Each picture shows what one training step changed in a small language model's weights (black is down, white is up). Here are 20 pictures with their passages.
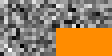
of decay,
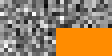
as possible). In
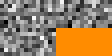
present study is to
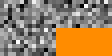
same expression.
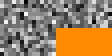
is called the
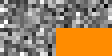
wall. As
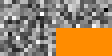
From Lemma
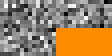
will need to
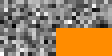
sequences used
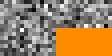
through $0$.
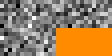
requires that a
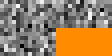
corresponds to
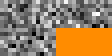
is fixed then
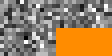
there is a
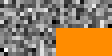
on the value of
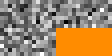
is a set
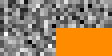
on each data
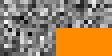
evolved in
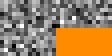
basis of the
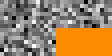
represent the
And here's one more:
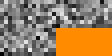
these detectors
